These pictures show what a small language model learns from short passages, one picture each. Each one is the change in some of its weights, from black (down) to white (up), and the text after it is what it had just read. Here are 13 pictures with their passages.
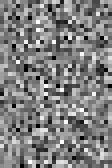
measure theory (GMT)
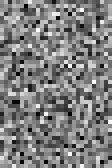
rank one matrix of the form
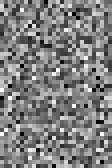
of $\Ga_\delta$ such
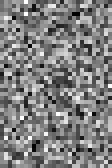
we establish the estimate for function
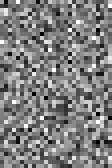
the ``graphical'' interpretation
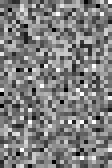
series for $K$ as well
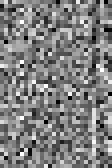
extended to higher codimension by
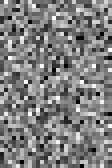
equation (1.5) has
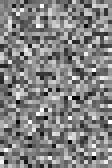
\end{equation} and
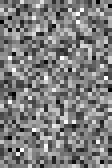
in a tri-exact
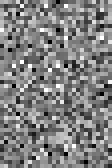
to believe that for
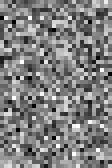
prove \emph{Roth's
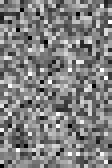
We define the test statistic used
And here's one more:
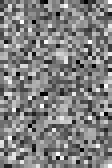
such that $mf\in
